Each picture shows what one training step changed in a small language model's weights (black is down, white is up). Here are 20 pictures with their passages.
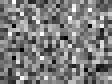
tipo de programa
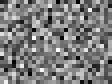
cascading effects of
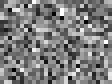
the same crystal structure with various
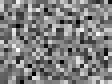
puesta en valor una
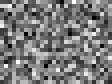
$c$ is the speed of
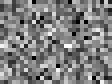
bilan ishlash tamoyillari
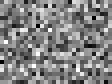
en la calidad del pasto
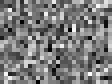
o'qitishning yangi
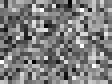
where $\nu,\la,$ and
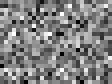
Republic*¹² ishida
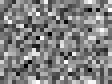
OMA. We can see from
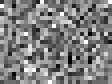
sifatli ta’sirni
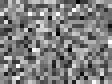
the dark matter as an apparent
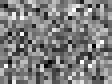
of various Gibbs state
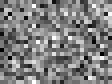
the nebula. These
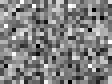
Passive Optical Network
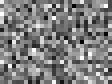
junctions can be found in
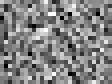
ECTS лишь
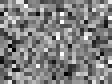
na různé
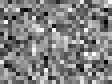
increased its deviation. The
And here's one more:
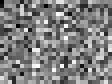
the active layer and the
